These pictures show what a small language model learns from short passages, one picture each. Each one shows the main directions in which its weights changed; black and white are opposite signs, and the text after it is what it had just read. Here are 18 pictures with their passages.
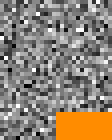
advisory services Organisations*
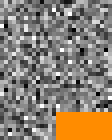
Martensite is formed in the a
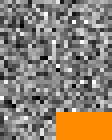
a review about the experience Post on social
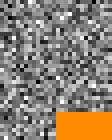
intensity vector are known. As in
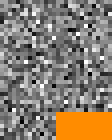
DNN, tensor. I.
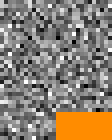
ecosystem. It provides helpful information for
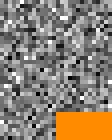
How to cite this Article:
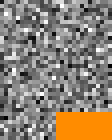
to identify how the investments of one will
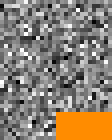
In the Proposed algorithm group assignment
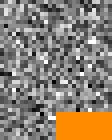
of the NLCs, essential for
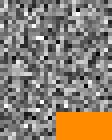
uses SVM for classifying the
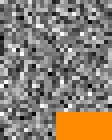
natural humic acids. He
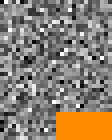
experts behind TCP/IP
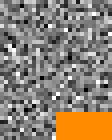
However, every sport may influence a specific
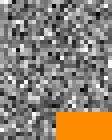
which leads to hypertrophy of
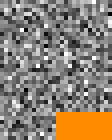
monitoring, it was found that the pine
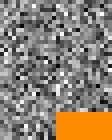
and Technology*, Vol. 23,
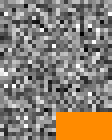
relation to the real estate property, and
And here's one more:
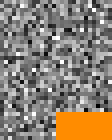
that there was an increased risk of venous
